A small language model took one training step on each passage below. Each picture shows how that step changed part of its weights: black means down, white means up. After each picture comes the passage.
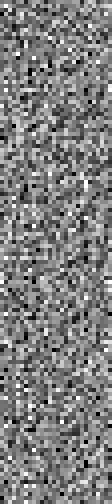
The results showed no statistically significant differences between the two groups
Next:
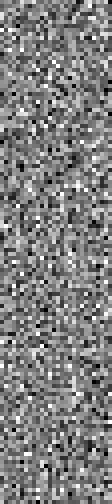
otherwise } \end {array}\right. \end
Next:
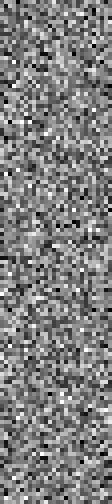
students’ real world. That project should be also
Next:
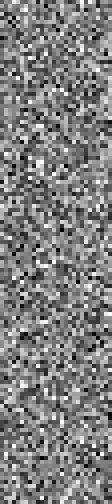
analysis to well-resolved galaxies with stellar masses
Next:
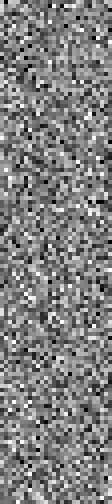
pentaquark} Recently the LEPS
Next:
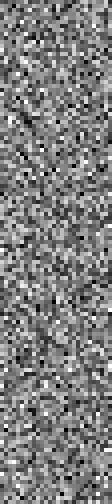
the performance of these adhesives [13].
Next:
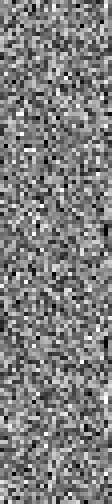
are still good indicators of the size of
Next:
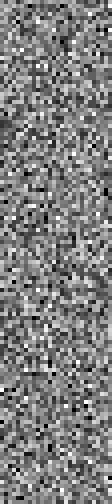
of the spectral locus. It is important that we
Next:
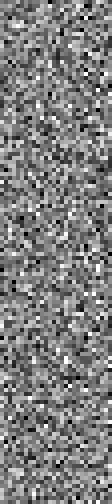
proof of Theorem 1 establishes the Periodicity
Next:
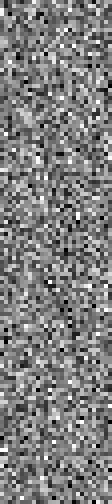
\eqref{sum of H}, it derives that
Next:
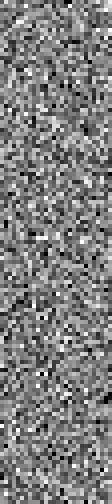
satisfying the regularity assumptions (\ref{standing})
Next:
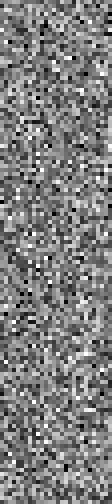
sphere surrounding the real particle. The predicted
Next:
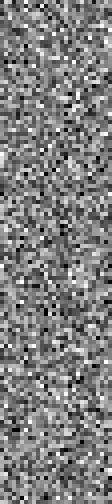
the size group of less than 2.5 acres
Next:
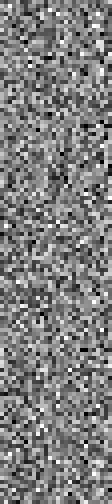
grid losses, considering the introduction of loss factors for
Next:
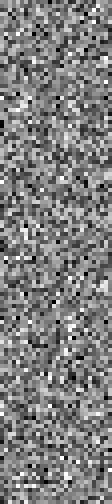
connection failure between any two nodes or connection failure
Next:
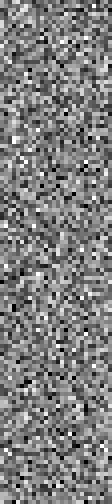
well as forms of presentation of their results: - on
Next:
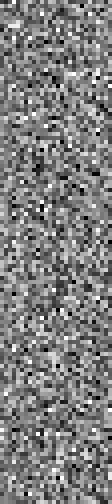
Observatorio Astronómico
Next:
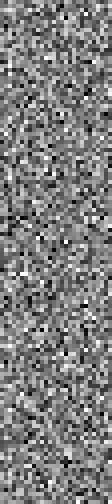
Science Foundation (NSF) Grant
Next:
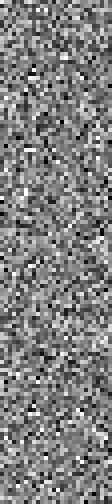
of the specific characteristics of the event to be simulated
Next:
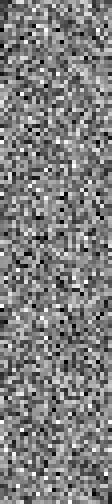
\item[] \STATE $t
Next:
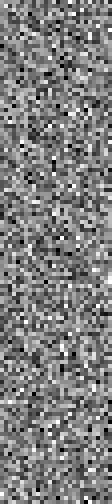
operators. \bibitem{Illman}
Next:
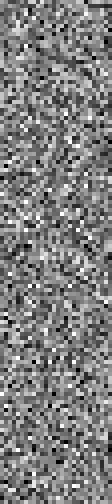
semigroup of the one-dimensional Brownian motion acing on
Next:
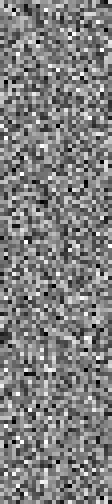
modifications requested during the first project review
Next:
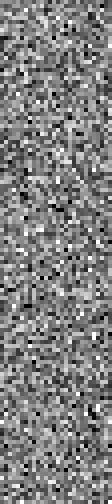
n,y)\frac{\partial}{\partial y}.
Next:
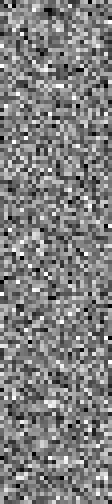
values\cite{nedic2018network}. Let
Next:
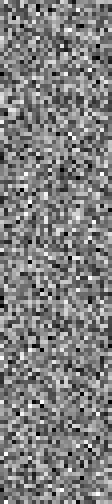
2 K. For modest fields along [001]
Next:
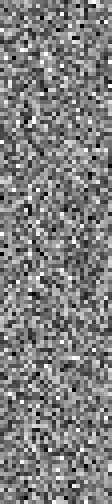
pairwise commutative (see, \eg,
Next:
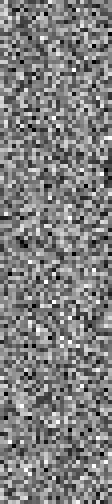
in state-owned companies significantly. This implies that
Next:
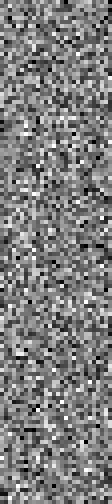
worshippers, and the duties
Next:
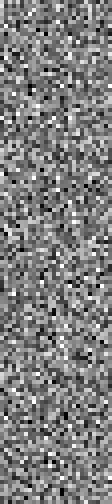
male dominance in the study. Of
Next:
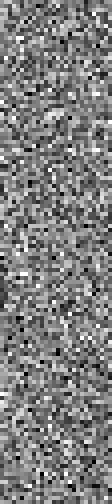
D_r $ is a sequence of triangulated categories
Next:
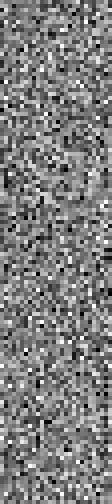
\alpha^2 || \boldsymbol{\nabla}
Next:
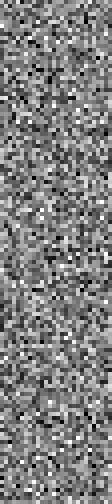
to cool and then distilled in boric
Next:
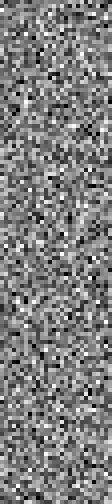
introduced and investigated in~\cite{Gne10}.
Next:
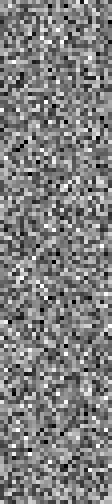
number of NO molecules with a recoil
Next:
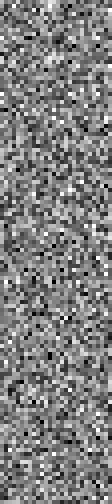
or $^2A_r$. There is an
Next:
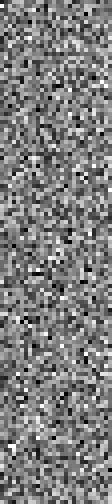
have got more benefits and merits. Each of
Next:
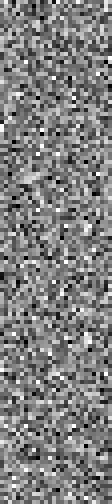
is processed by batch normalization and then passes
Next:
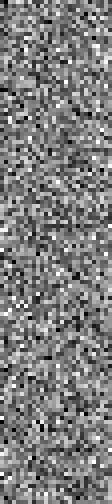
a nontrivial linear relation \begin{equation}
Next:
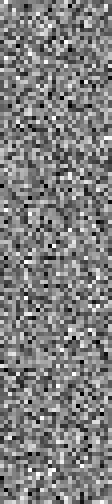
in a short period of time; anorexia
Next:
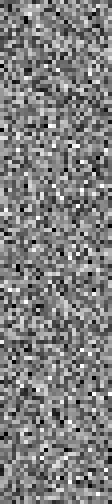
# Small quantum interference fringes
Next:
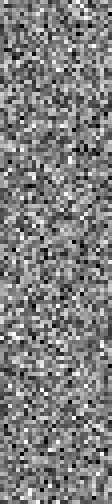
on the $\kappa$ chosen. We say that this
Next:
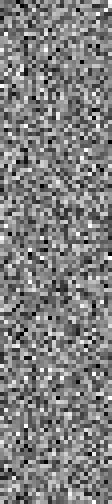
a defect. The bearing fault frequencies are
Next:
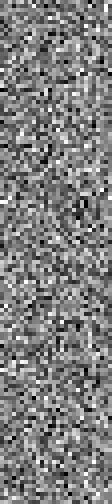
a good normal direction, since the face normals are
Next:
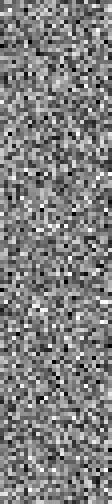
V3 variable (belonging to F2)
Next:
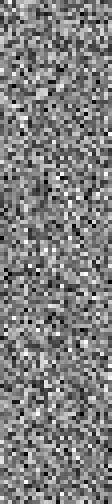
general principles for handling Knowledge and
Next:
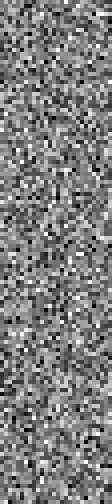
the blue region in the PL spectrum of
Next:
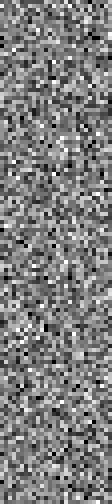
multidegree $(i_1,\ldots
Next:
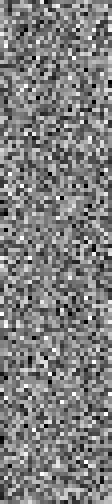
plotted as a function of time from perihelion
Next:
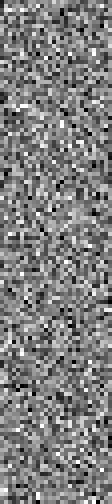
\eqref{shockWave} has a
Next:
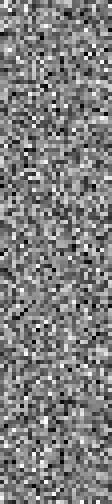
alcoholic extract. The formation of a white
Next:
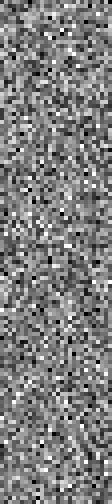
exists $n \in {\mathbb N}$ and a
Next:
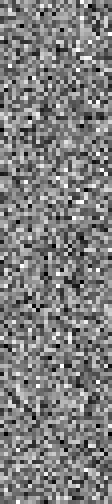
84% [12]. The study extracted radiomic
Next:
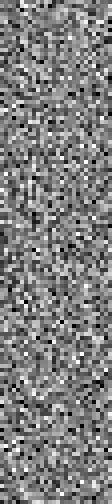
$252$ K for $\beta$ polymorph
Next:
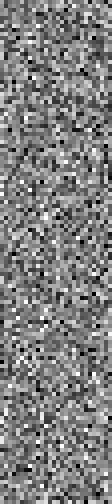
angular resolution of the longest baselines along the
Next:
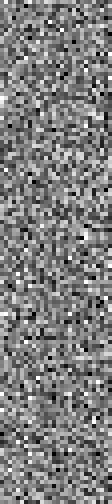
declare that they have no known competing financial
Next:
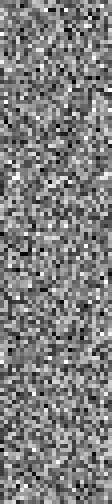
not uniform illumination on the single pupil
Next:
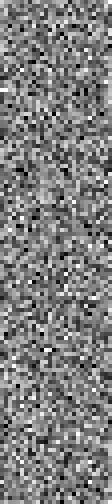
the fundamental lemma that was popular in the late
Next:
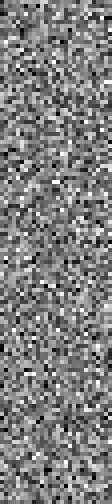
in the concentration of these biochemical components in
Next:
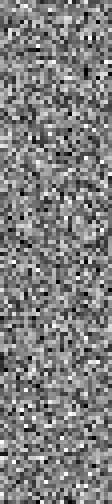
skew towards particular phenotypic changes in response to
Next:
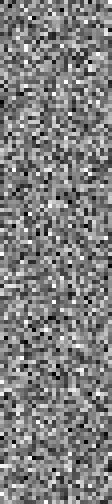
i.e., the Laplace transform of the
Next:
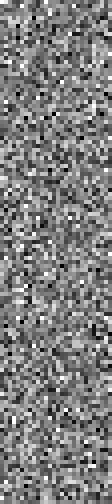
the most peculiar predictions of general
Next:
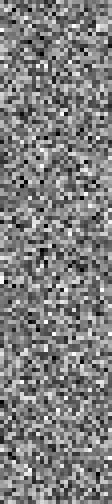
of continuity $\o$ such that:
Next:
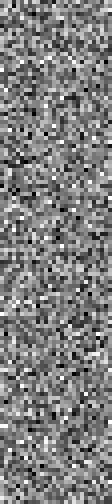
has been identified as a major factor contributing to
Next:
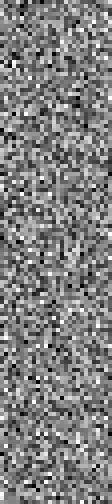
consist of 26 malware families and 9
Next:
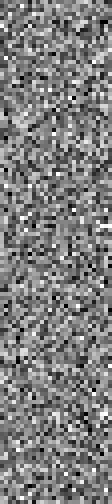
This work is supported by the H2020 EUniversal
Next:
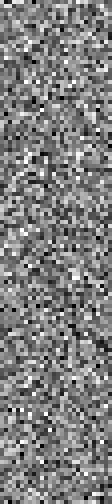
equation as: (A$'$) {\it If
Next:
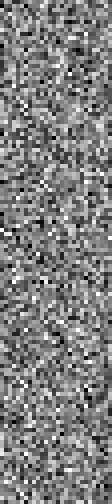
parameters for the 141 million stars with
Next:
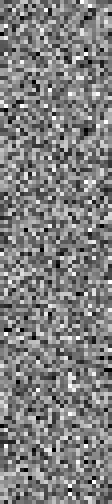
which there is defined the one form $dz$, in
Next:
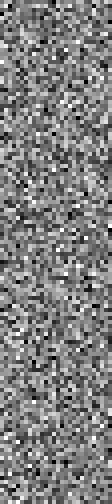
will update only one column (and corresponding row)
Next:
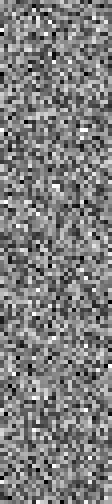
space, corresponding to different local modes of the posterior
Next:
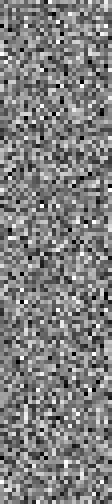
the vanilla CHGNet (Figure\
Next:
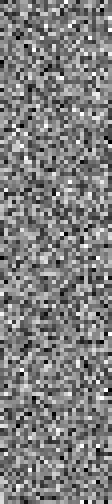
rates of coagulation from electro-osmotic
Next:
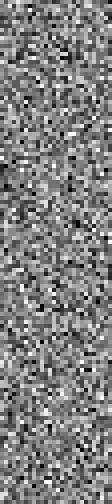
field $B_c$, the transition from a
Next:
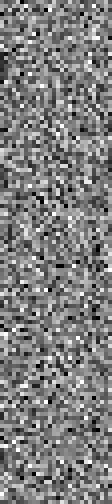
right adjoint $ U $ of $ L $ preserves
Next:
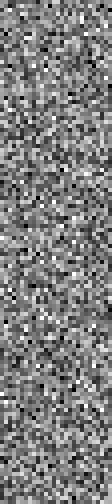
with a standard error of 0.074, resulting
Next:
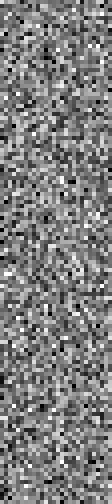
The combination of PCA-based temporal insights with
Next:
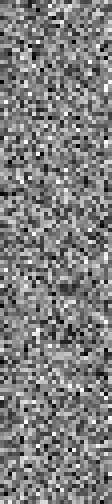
decisions can recast the contours of public
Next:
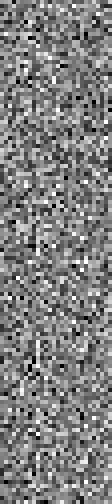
and individual radiosensitivity as accurately as possible in
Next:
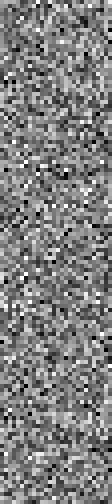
metabolites revealed that further studies involving the clinical
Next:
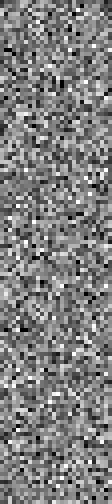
$\chi>1$) we had to increase the number
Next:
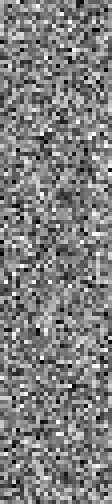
\centering \includegraphics[scale=0.6]{}
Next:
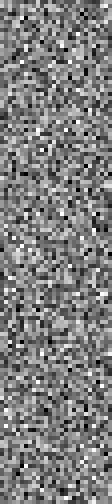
modulus increased from 0.56GPa
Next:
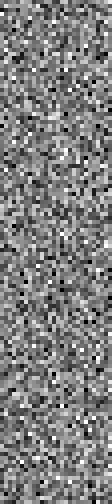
decade in non-diabetics. This
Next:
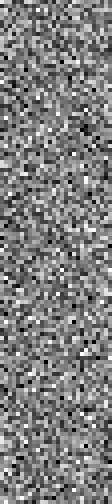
of EU support measures and successful collaborative schemes between the
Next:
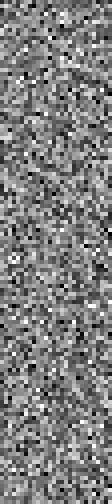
convolution,” *Adv. Appl.
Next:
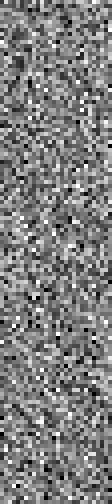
It describes also the further developments pursued within
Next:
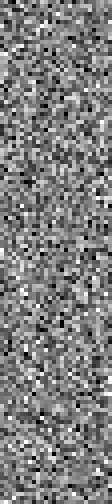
obtained by dividing a $20\times 20$
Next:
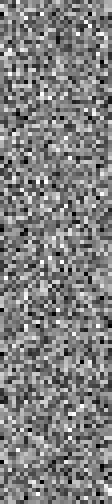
administered through the GSU Office
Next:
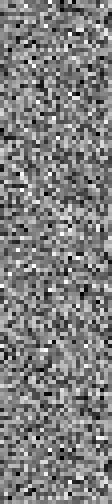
built the manipulator. Q.G.
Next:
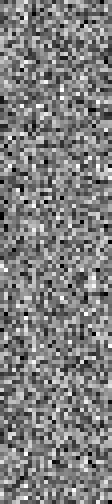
its degree of polarization is shown in Fig.
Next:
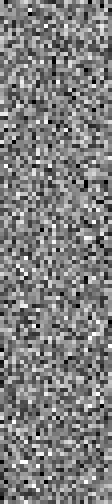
roots are shown to consist of complex numbers with
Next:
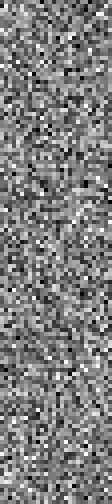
case, there exists a strictly uniform (compact)
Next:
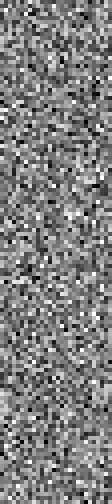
curves up to only the first $2$ days after
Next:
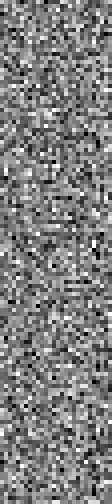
\ifx \showarticletitle \undefined
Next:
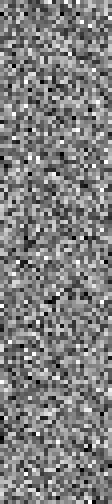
discrete analogue of holomorphic maps between Riemann surfaces is
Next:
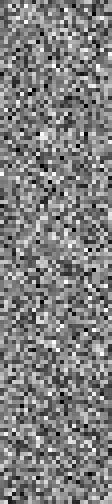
waveguide asymmetric modes can exist. To find
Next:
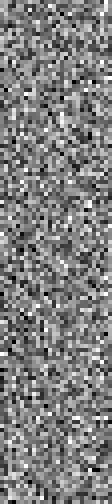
based on a multi-sensor approach. By
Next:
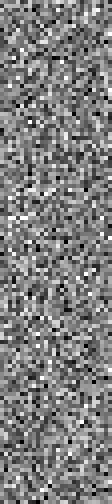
region (3' UTR) of target
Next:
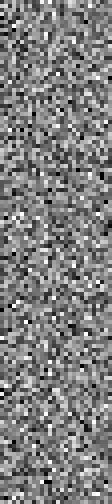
as follows: to any object $\F$ of
